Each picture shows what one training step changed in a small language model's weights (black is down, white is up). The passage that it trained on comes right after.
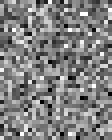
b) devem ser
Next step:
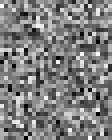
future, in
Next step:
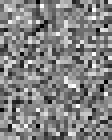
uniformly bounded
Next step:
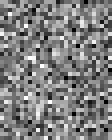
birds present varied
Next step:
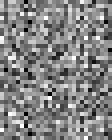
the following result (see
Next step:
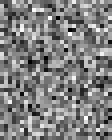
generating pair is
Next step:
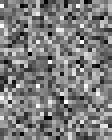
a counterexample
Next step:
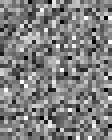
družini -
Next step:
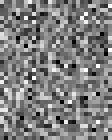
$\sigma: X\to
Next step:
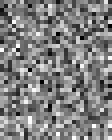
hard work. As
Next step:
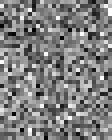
faint, white
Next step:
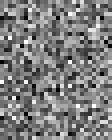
small enough so
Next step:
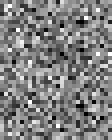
we want to obtain a
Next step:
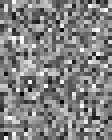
system, this value
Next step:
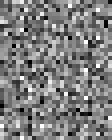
\rightarrow B$ est
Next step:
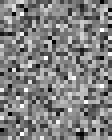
to state and prove the
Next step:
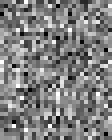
W$, and hence
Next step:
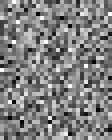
structure on the vector space
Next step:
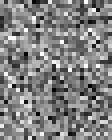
blue's hand
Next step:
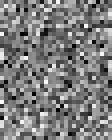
account of
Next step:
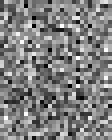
diminuição do
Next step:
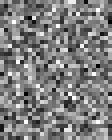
$\lambda^k \in
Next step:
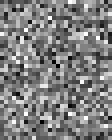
indicates that it
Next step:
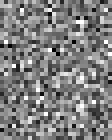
to evaluate the
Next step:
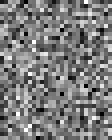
first part of Theorem
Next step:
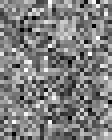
automatique en
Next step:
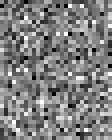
Scientific and
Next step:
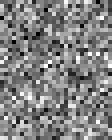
coincides with the
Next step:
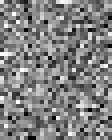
GHz que se
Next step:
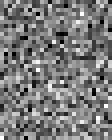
Bene, ossia
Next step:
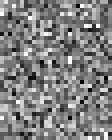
$Y$ admits
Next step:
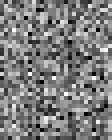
место для
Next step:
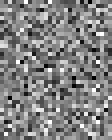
з усіх
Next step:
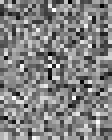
in the $% z-
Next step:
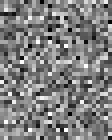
on a technical
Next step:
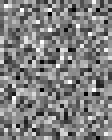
which is the basis of
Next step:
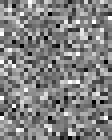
treated as linear
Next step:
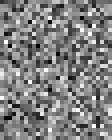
1. Proses
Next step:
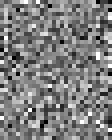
maximal analytic
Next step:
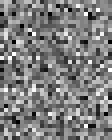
\phi, \nabla f
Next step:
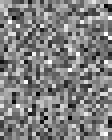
Near height
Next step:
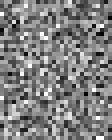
properties of the local linear
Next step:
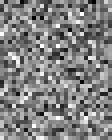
moduli space of
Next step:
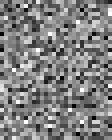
exact expression
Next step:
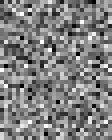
linguagem e
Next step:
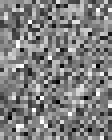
es eine feste
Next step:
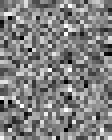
suffices to
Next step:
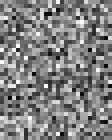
hard to see that this
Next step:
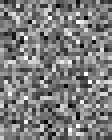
species, and
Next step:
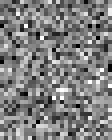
Di Usia
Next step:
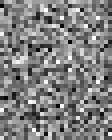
exists. These orders
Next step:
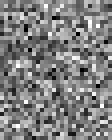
granular, com um
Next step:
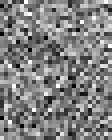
de um ideal de
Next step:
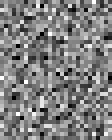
There are relatively
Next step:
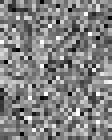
\rightarrow 0. $$
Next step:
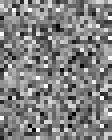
to eliminate
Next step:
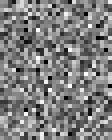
ser o direito e
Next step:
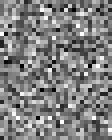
is given by the equations
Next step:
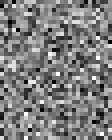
less than or equal
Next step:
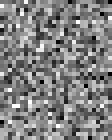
computers at that
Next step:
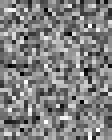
papaya, and
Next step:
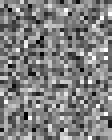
de produção como
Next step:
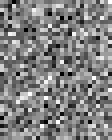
licenciados do
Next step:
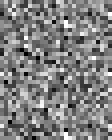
Anpassung an das
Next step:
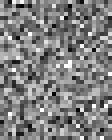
de implementación.
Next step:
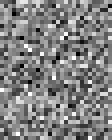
umumiy ish
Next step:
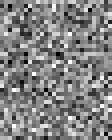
corresponding software
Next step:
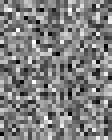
ва таниб
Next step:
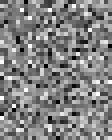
t}$ considered as linear
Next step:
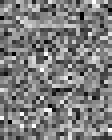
a través de
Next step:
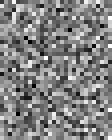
to basic structures
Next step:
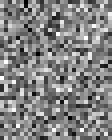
a polynomial identity of
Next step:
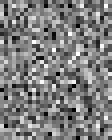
circuits of
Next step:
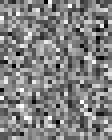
from $X$ to
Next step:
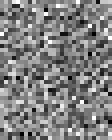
o paciente, as
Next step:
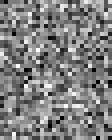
been observed in
